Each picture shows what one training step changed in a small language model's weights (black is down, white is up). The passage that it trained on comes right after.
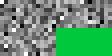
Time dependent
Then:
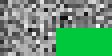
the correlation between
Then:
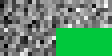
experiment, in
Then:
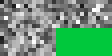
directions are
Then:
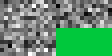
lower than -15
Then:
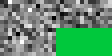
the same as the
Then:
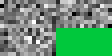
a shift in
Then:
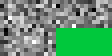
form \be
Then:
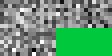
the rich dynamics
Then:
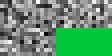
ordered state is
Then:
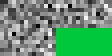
of Modern
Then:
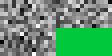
gap of
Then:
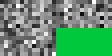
has remained
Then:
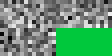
paper the current and
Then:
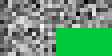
the apparent
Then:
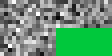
in (b)
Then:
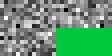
This separates our
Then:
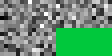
dominated by
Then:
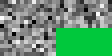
of order ${\cal
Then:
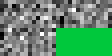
the other, then
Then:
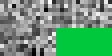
of a single
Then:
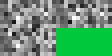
by the latter
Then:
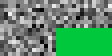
\delta T.
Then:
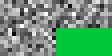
functional of
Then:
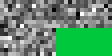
minimum is
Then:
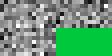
Note that the
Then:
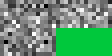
words or
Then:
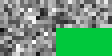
in neural
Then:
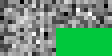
that reversals
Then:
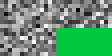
by formal
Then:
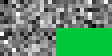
with sensor
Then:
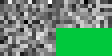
the long-time
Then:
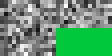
in the previous section
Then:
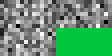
is required to
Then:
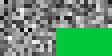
tested by
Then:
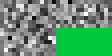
mass. The results
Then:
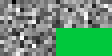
thermal process in this
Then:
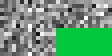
two different input
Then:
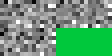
the following combination
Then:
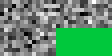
$i$ and
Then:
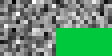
symmetric and
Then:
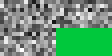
In short,
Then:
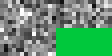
as a minimum
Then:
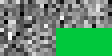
does not alter
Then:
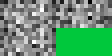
can also be
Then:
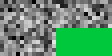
Therefore, it
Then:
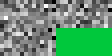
total scalar
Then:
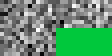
and suffer
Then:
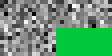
along the diagonal
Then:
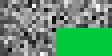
the fraction of
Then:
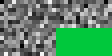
cross-over to
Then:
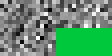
notably more
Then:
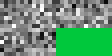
use the second level
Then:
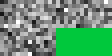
into account
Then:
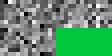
this implies
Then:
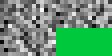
and they can represent
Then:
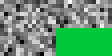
for every
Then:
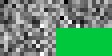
with fitness
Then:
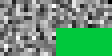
density and mass for
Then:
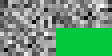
the quality of
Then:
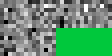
3, we can
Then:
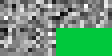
error, related
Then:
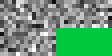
density perturbation in
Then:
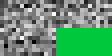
the black hole
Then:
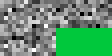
V to Ti
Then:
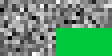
thus for the
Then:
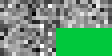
evaluate the
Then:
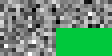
With increasing
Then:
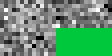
standard could be
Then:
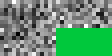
et al},
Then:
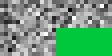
in absence of
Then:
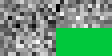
outputs that
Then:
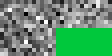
identified by
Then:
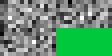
general as leading
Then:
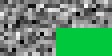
radial quanta
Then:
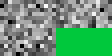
events in the
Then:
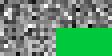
I had not
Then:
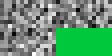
and the experimental
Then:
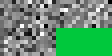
yet share
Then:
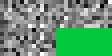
not possible to consider
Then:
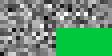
smaller radii
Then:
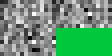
can be determined
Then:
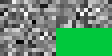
shift} for
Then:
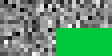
model with the
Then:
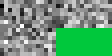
adding the
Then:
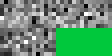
where $\mu$
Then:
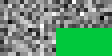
the results is not
